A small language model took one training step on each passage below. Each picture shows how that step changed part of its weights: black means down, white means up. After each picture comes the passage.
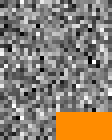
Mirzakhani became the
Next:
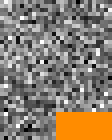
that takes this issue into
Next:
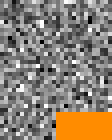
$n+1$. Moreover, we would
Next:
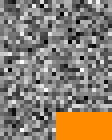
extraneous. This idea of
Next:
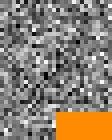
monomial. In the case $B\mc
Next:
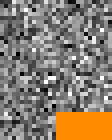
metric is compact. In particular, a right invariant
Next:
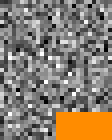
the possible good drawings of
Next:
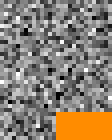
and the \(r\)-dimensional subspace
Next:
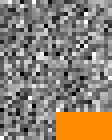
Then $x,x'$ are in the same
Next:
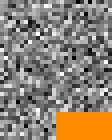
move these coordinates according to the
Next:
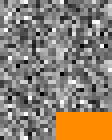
$f^{\star}$ if and only if, for
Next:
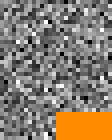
view of Theorem 1 this reduces to
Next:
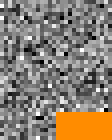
quantitative estimates for the variation
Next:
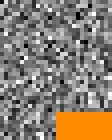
$n_0$ denote the total number
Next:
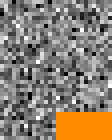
consider the sace when the period of the
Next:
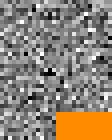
\begin{thm} \begin{enumerate}
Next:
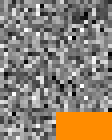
_0$ the subset of $\La$
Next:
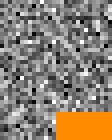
$\vec{c}\in\C'$ such that
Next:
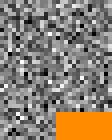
line. \subsection{An interface problem}
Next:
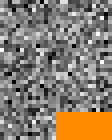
p_k$, be the end points (left
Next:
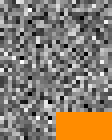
fixed model. The procedure should be
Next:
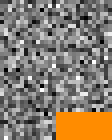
extension of $\hat{h}_{can}$
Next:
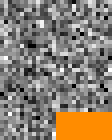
$V\backslash\{0\}$ so that
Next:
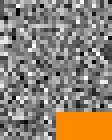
\title {A proof of Culter's theorem
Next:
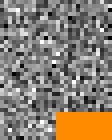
1} \right]$ are bounded above, that
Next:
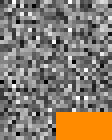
There is a notion of homotopy
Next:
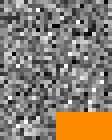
Note that the genus of any graph is
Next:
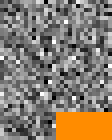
each $c\in \F$, the map
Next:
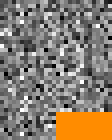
the following in~\cite{pure4}:
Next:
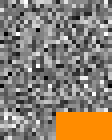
The fourth subproblem is finding
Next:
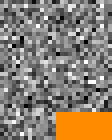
thereby facilitating stable
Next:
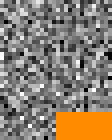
contient une seule racine
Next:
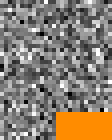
$ we deduce that the entry in the
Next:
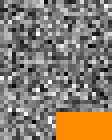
of $T''$ is the 3 term complex
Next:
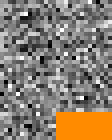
\color{black} Our approach to prove
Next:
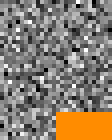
very similar product structure takes place.
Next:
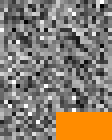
any superalgebra, multiplication by an element
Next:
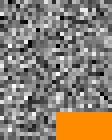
methods for solving linear systems, supply
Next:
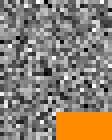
(and for each $\bx$). For some
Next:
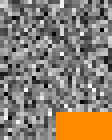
by our choice of $\epsilon_{0}$
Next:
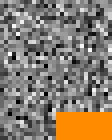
assume that our input is a partial
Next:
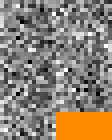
dynamical flow, and is also independent
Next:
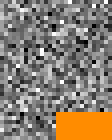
$\psi$, we will obtain differentiability properties
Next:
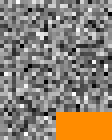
retrieval are actually close
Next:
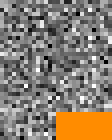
that for some $s_0>0$, the
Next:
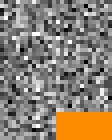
is prime, then $g'=0$
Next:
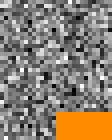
respect to the informative prior
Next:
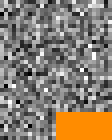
the same number whether one uses
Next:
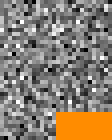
with the property that the pedal triangle of
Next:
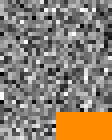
genus $g$ Super
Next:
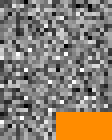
is a noisy measurement of the
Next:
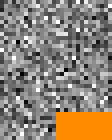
\setminus B^4$ and $R \setminus
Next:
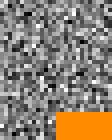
thus have $$ Q'_p(t) =
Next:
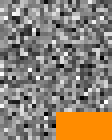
of $\ip{\omega\wedge \d x}$.
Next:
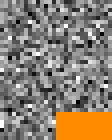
of split multiplicative primes minus
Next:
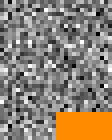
are isomorphic for all $m\in M$,
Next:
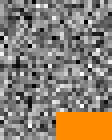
for such results.\\ \noindent Theorem here above
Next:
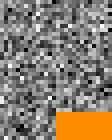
that supports the uncertainty
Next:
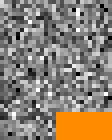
and let $L \le G$ be a
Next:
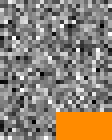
$\grassbd$. On the other
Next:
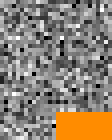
that $M$ acts faithfully
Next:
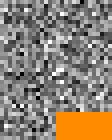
a one-parameter family of regular
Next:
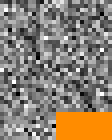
as functions of $\gamma$ (roughly
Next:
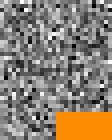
as the super cell in this quasi
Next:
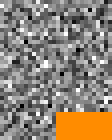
the product of the first and third factors
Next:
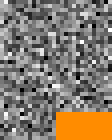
in this note is to prove the existence of
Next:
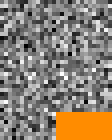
intervals $J_1$ and
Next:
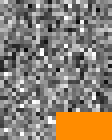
the functions $U_i$ are given by the
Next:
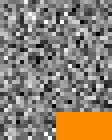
and $X_K = \plim_L
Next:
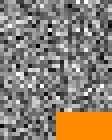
$X\otimes -$ and $-\otimes
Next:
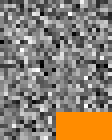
production evaluation batches from
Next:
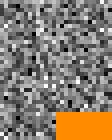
(compared to $1$) and only
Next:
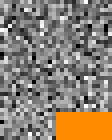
we denote the homogeneous elements in
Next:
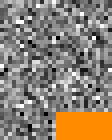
Finally, this process must be verified
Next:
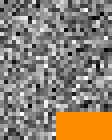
as well. From proposition 1 follows that
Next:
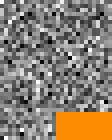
as the coupon probabilities. The
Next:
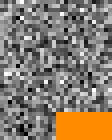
introduction, the field $k$ is algebraically
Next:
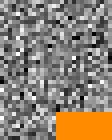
for all \( j \in [n] \setminus
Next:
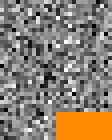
(\ref{eq:bigBird}) and
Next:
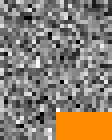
different fractional Euler-Lagrange
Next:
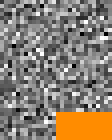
\newcommand{\A}{{\mathbb A}}
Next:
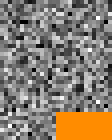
and anti-holomorphic differentials,
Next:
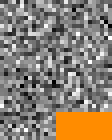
NLS. {\brev In these
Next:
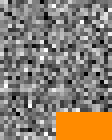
volume bound in the embedded ball
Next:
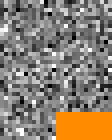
of $A$ (with its discrete
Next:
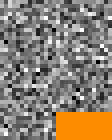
contains, as an orthogonal
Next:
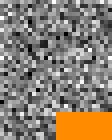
(**) it suffices to show that
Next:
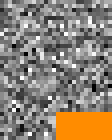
\end{pro} \textit{Proof.} For
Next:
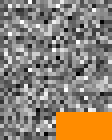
\end{proof} The converse of Proposition
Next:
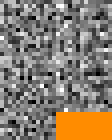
and derefinement strategy in more
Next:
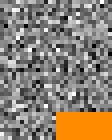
5} \oplus A_\tau^{\otimes 7}
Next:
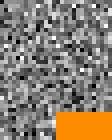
$\CA$, define $\kappa_\CA$
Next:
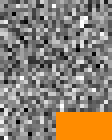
by Bombieri and van der
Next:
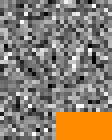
given by an infinite product expression. To be
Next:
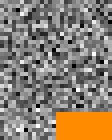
upon solving the inequality for $\beta$ is
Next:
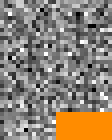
B^\circ$. We may assume that $\nu$
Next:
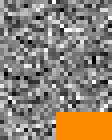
model space $X$; in particular, one
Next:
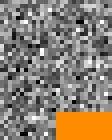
we can still write down
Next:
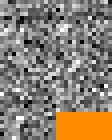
Our further conjectures go on to
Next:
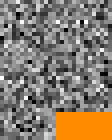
a polytope. Let two vertices $a$
